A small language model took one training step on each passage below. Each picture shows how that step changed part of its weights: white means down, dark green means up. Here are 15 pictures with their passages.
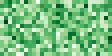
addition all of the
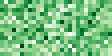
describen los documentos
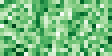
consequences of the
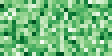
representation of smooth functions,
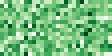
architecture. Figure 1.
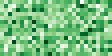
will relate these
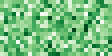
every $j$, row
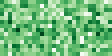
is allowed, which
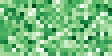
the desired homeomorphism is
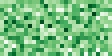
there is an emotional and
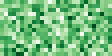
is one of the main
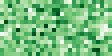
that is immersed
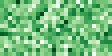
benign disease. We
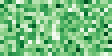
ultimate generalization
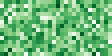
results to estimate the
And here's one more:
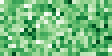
the posed problem the
